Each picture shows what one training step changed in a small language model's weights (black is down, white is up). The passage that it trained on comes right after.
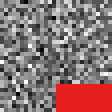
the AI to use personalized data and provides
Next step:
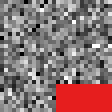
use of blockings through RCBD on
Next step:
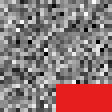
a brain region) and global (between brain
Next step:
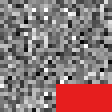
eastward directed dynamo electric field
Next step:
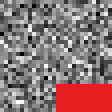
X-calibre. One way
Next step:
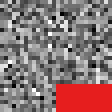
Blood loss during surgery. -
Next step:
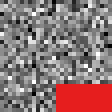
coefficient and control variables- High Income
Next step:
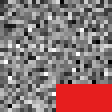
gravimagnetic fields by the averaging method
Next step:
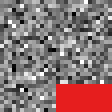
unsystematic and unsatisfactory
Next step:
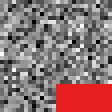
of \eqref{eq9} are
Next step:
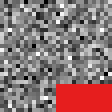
authors have attempted to find analytic
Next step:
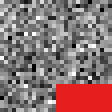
by the nonlinear $\sigma$ model
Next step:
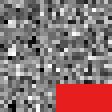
7-10\%. However, the wavelength
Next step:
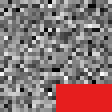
migration, etc.) also have an impact
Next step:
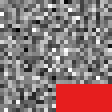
in mango. Protein
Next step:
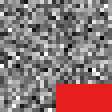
the momentum $p$ can be chosen,
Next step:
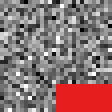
the use of available techniques and information to set
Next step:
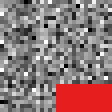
and the Hamiltonian. These results, however,
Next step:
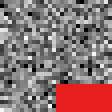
the `Kim-Huse
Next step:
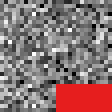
need to always perform at a very high
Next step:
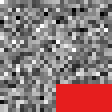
with the former. Whereas
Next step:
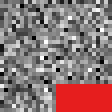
groups. These actions aim to implement development
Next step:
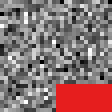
energy is one of the renewable energies
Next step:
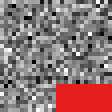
between the 2 types of stroke
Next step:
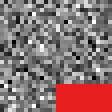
Note that there is no correlation seen when
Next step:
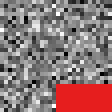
of detailed information we have integrated from -3
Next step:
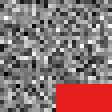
TI at three different chemical potentials
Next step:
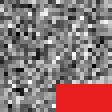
\end{equation} The Assumption
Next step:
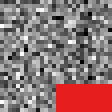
340 participants. Inclusion criteria included
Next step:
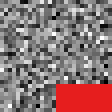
the increase in area under horticultural
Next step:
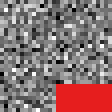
cannot notice any significant differences across the dimensions,
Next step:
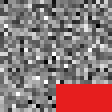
each interview was recorded. A coding
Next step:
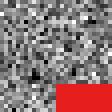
distinguish $\delta^i_j$,
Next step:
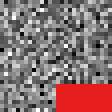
technologies and allow smaller businesses to
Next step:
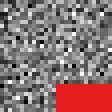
nature of convection realized in more
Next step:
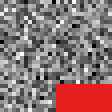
which only work well when the graph has uniform
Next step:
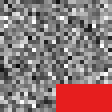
Head of Department Date ---
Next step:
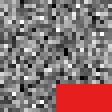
a function of $\omega$ at
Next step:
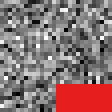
0.5 Myr isochrone.
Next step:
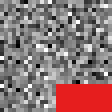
the operator \begin{equation}
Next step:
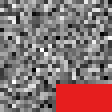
maximise the utility of collected SPDC
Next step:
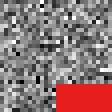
were used for carrying out the GIS
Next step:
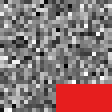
point of the substrate and for (b)
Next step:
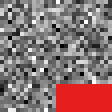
where the rate approaches zero asymptotically, this
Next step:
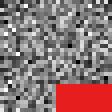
less polarized base graph, one would expect
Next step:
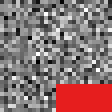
three hundred iterations in each run
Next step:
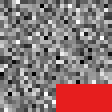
The elevation of frontal
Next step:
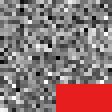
this background, harmonised formula calculating the
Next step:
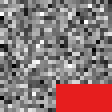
steering machine, so that the ship
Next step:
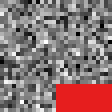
and b). The distribution of the more highly
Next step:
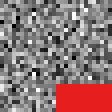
term for vector-like fermions can be written
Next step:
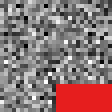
We counterbalanced the API document
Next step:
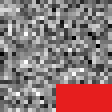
(NRSC), Hyderabad,
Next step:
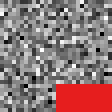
in the non-locality experiment, there
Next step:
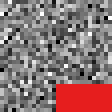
in (1) can be obtained by the
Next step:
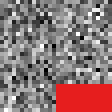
space within an island by considering a sequence
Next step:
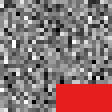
fits into generative AI systems,
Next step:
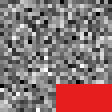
atomic-contact nature of the
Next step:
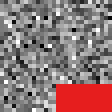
of ultrafast dynamics at the atomic scale
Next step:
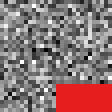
energetic reserves in periods that
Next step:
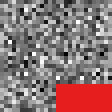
test fails to reject at any standard
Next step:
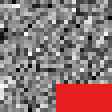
2 (QSS mechanism integrated with a
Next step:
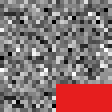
White Fountain Grass Grass
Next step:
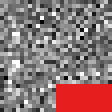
GHz mmWave transmitter and a
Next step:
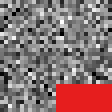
effects on the CMB. In practice of comparing
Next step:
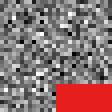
new block. Upon receiving a
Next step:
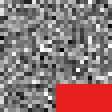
of nuclear families, while 34% are made
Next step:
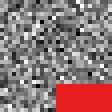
prolate halo causes the orbit to
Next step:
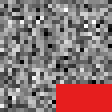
up to 24 h. The rate of drug
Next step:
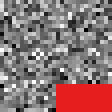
switching request scheduler on the network
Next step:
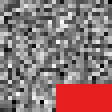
random firing, although the learning rate in
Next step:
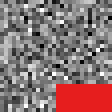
produce 30% of the world's food
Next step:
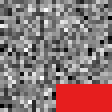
on and revise an aerodynamic
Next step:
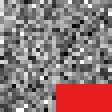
with regard to the processing of personal data and
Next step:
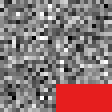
relations (\ref{derivatives of
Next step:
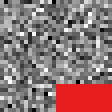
several tests. The data were analysed using the
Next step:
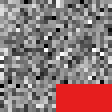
to acquire self-confidence
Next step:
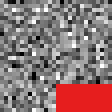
shell-like structures at $3.6
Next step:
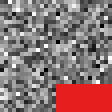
abdominals are only a fraction of
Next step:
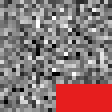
subspace. Error correction in this
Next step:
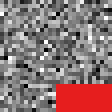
in the fraction of the magnetic energy
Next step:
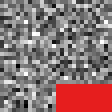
Invisalign compared to those treated with the
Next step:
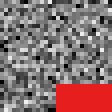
the high energy, sparsely occupied
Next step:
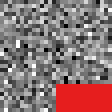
show that the S-O interaction is crucial
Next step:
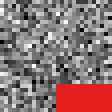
in the Galaxy with a
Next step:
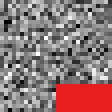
it got the research done more
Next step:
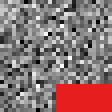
to `lock onto' a characteristic system
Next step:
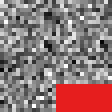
Let us point out that in the
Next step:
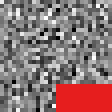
steeps of the calculation canceled out
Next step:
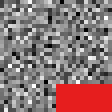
2014, Accepted date:
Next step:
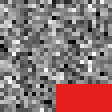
at long times but exhibit distinct dynamics. The
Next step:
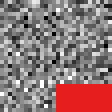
of conditions (i.e., crop
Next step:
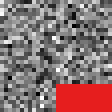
of the order of unity in a small
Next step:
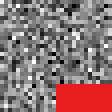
of Education Malaysia, the researchers
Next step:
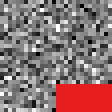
impact the overall time accuracy of the
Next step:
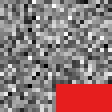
supported by the phenomenon of Indonesia
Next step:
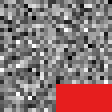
such as creative professionals and
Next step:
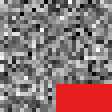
expectations of the community with the provision
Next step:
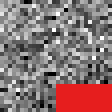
to the compressive axis, observed in the
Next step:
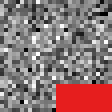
metaverse applications has made the construction of highly
